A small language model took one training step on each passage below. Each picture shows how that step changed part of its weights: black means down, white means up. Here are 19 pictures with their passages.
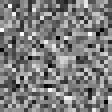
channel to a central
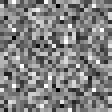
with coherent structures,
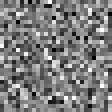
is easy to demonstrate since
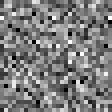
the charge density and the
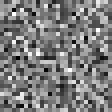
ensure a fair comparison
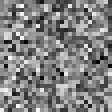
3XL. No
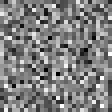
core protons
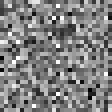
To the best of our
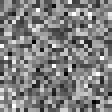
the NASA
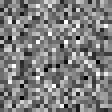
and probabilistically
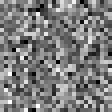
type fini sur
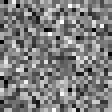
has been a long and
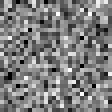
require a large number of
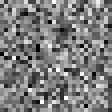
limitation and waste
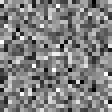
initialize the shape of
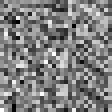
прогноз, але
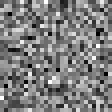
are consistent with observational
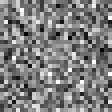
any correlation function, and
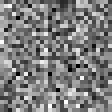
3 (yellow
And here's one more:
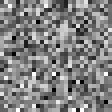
whereas the green indicates the
